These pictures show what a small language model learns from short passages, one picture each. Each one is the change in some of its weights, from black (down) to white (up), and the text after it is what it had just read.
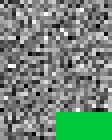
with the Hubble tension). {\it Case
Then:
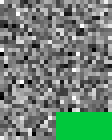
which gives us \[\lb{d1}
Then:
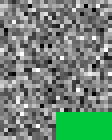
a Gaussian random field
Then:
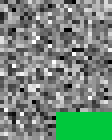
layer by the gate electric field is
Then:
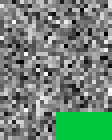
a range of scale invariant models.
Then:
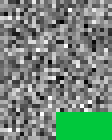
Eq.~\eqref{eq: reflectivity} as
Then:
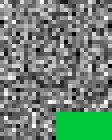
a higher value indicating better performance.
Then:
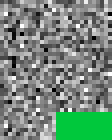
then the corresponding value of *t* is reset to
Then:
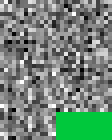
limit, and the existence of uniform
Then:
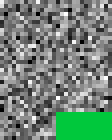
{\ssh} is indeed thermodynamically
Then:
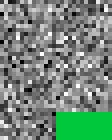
be interpreted as shifts in the degree
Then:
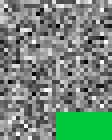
Hilbert space $\eH$ such that
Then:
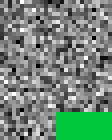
\For {node pair ($a$,$b$) in
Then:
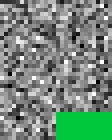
overall computational time compared with not
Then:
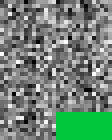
\bibinfo {pages} {485}
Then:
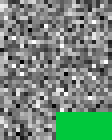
rotator counterpart forms a
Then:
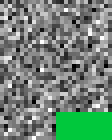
observed locus of the population.
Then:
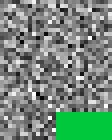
distribution function of given sequence $\{v(n)\}$ as
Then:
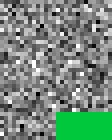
from the considered equation at $m=1$,
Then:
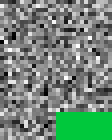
brings a modification with respect to
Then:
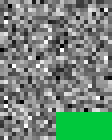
depth #1 height0pt%
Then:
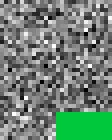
- S'_{2}\ \Longleftrightarrow\
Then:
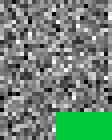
in Subsection 2.4. Then the normal
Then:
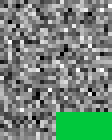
quntum $w_\infty$ mentioned
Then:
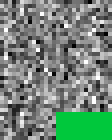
that the triggering interval computed
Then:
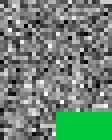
$\delta A\sub{err}$ should not be
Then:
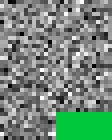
not necessarily true that we can find
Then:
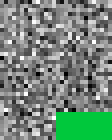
\end{tikzpicture} }
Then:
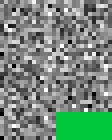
Michael Dine and Elie
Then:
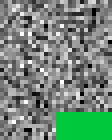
the well-known Sturm Separation
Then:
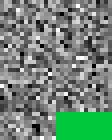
condition on the parameters we have $\alpha=0$ and
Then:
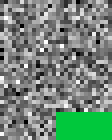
limited gains beyond
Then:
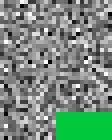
the case shown in figure 1(b); {\it
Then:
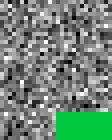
are reversed, and the procedures
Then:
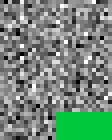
$T$. The analysis of limit cycle systems through
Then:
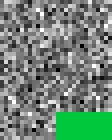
over time\vspace{-8pt}}
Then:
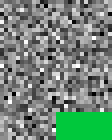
the strong uniqueness holds for the first equation in
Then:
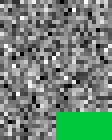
Higgs mechanism which ensures the
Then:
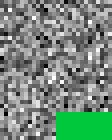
with occupation fractions bounded by
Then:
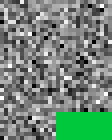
third quantization of general relativity with a
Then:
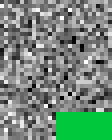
which job should be completed. The total
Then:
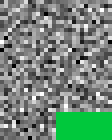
the motion of every pedestrian is
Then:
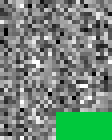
each $\xi_j$ is a $D$th
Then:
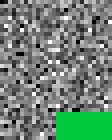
\rho$. This implies that the representation theory of
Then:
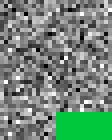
and A channel fit with $s_{\rm
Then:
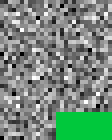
K. Yamada {\it et al.},
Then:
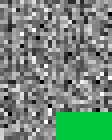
the vortex mask center break conditions for
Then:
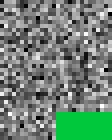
the EoS. Predictions have to be
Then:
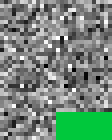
receive uncorrelated back-action will
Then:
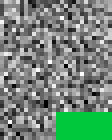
to a logarithmic supercritical
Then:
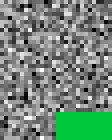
be a variationally biharmonic map
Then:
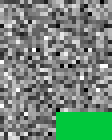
distributions: $(i)$ the standard normal distribution
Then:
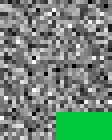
given by a quiver with at most 2
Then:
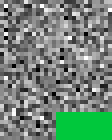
of Hopf algebra automorphism of
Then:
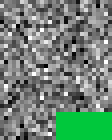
streamers and viewership.
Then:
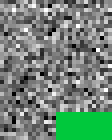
point of view alone it is not
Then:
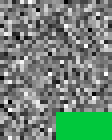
When we are not explicitly specifying
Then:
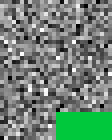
the limit $T\rightarrow T_C$ which
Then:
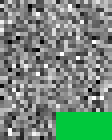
stripe. } \end{figure} In this
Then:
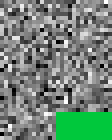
which is due to the fact that the nucleation
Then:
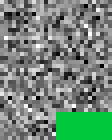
operations, a (dot) product
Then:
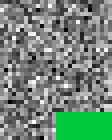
like to separate the assumptions of the
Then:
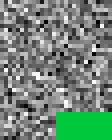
freely falling clocks directly
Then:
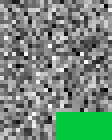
in the energy region of 0.6-0.8
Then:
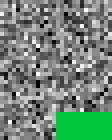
small in size, but the terror goal
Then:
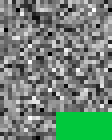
for their ability to destruct
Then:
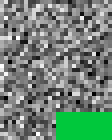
delivered by the formula \[
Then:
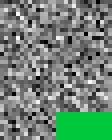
representation (Kronecker product of
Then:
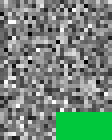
\, . \end{equation} A zinc
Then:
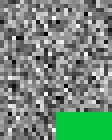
(This is needed since we will later use
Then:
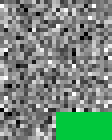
lower column-density material.
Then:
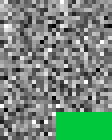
for beam energies in the
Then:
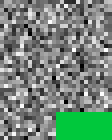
platform to design quantum spin chains
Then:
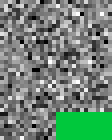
put $d_0=\frac{\alpha
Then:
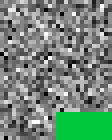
AdS space is described by a normalizable
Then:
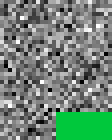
K\"ahler structure once a complex structure
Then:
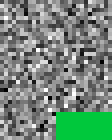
mechanical zero modes in certain
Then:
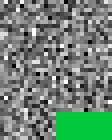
and it can not contain a subsequence converging
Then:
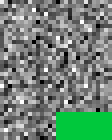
\eta_{r}d M_{r}|\mathcal
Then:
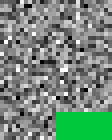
$k$ be an integer with $2\leq
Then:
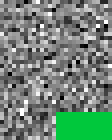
concentration of interstitial
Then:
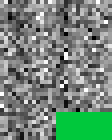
tests, demonstrating notable
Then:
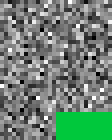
this region we have \begin{align*}
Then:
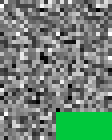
an isomorphism. \end{proof}
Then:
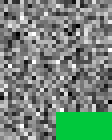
$2$, the \emph{difference
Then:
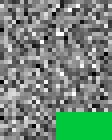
the control law. But their
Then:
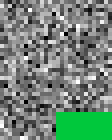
on the compactification of $X_i$
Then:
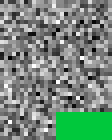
ensure consistency, please enter
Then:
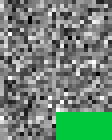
effect on the original instruction and
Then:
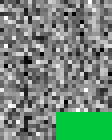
by the general relativistic effect, estimated to
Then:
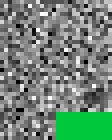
a function of $\beta$. The duration first follows
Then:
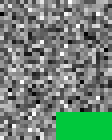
into the lower bound \begin{equation}
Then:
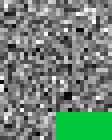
\pref{p:normal}. Xu
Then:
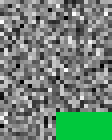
1.29% for SLR1 and from
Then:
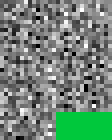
- ht(\mu)| = 1$. Hence these
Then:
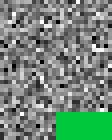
those appearing in more than half of
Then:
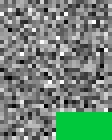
continuity of the pertubation in the above
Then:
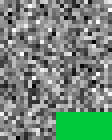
of quilted surfaces \begin{center}
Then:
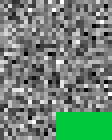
of the binding energies on a
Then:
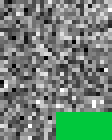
procedure also uses such dimension detection
